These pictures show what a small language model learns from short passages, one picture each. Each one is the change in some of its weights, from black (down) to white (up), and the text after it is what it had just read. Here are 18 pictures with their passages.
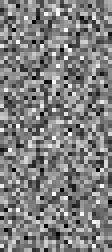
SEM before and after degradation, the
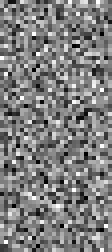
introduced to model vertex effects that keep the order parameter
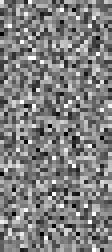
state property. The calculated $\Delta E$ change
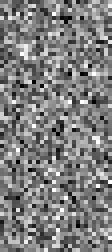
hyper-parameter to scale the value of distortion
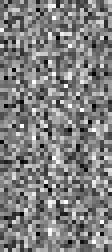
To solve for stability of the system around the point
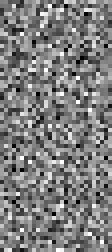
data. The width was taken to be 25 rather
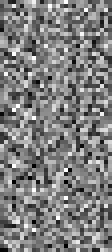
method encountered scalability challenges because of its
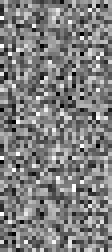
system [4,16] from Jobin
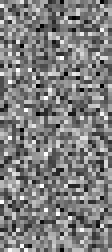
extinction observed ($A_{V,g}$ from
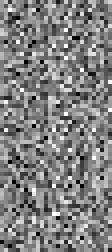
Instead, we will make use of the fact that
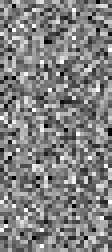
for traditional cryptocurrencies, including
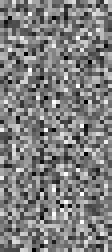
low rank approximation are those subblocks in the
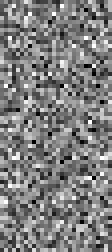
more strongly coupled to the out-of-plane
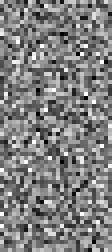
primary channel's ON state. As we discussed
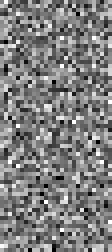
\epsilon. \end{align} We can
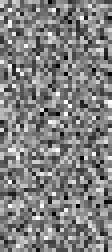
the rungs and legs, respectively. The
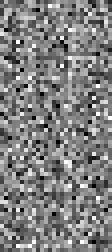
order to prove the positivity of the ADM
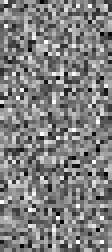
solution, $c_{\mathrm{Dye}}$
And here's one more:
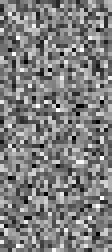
of $J/\psi$ pairs. In the
